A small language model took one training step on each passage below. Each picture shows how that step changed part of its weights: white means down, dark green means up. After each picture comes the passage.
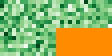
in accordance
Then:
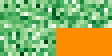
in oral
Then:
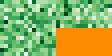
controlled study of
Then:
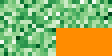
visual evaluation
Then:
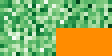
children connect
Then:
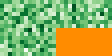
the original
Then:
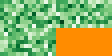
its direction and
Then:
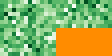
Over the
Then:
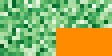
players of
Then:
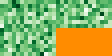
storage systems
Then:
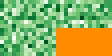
transitions in
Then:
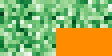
absence of
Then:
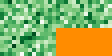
became the
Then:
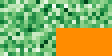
means. This
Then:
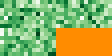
9: end if
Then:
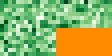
Due to the
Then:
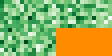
is a specific class
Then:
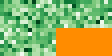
They are more
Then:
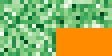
their control,
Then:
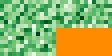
and its potential for
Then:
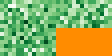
activator but
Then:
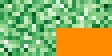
a close
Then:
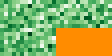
referred to
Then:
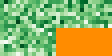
to this approach;
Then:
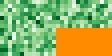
increases in risk
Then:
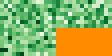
region increases.
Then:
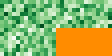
the pH of
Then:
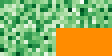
of incidence.
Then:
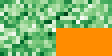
from the red
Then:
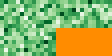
with low back
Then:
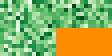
observable reality
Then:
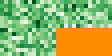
Theoretical and
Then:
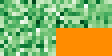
The authors have
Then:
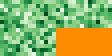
towns which
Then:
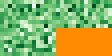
assumed that
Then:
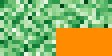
as care is being
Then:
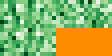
The female
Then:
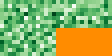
a 1 m x
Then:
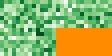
of capital
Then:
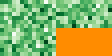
variation in the
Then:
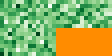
the specifications for
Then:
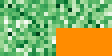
pore contains
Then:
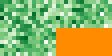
many of the
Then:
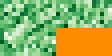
the hope that
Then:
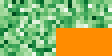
for Literary
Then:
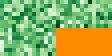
the survey study
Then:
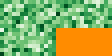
the motion
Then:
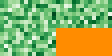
evaluation strategy
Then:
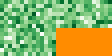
it with other
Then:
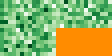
has been made.
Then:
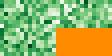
is available from the
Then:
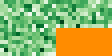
understanding and
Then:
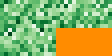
to be useful
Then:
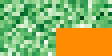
the importance of
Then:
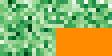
significantly than
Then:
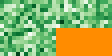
of discussions
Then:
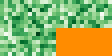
application of the results
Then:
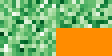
to rise
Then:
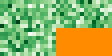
The analogous
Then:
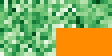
of Tamil
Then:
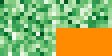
is used in
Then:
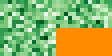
noise of our
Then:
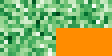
There is a
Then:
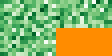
consists of the
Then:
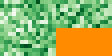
the temporal
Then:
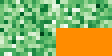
was conducted
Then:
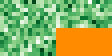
The first unit
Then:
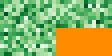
the country to
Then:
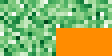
as one of the
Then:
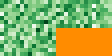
and minimum number
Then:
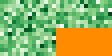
would significantly improve
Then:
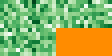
20th Conference
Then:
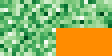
transmission of
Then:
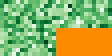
to maximize
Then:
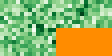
improve the accuracy
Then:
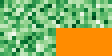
research. In the
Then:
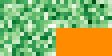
detection of
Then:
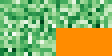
agents can be
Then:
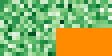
which undergo
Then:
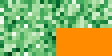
in wide
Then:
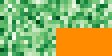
increases in
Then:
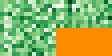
experimental results
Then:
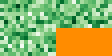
towards and
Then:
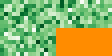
the statistical
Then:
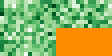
least five
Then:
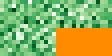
calls for
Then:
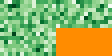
under ESI
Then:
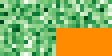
is formed.
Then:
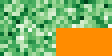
the *in
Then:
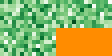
improved models of
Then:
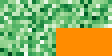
findings (Figure
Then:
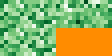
for existing
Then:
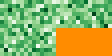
heating temperature of
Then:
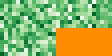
at the same main
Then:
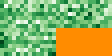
this unique
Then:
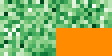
people compare the
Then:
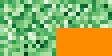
interaction between
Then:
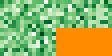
collected through
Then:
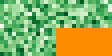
aims to
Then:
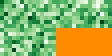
is described as
